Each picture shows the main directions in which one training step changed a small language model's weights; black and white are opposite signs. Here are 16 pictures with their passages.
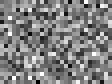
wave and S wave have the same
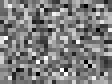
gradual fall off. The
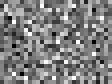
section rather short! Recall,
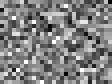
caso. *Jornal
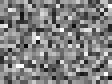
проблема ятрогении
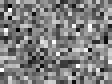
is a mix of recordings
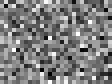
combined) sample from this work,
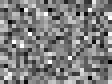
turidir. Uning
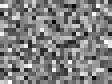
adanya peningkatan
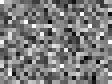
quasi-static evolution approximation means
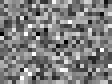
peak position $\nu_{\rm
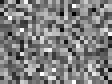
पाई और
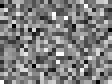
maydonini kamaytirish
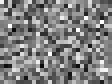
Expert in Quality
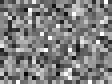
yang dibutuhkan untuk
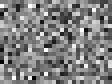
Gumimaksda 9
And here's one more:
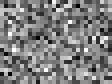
ground pressure, measured {\it in
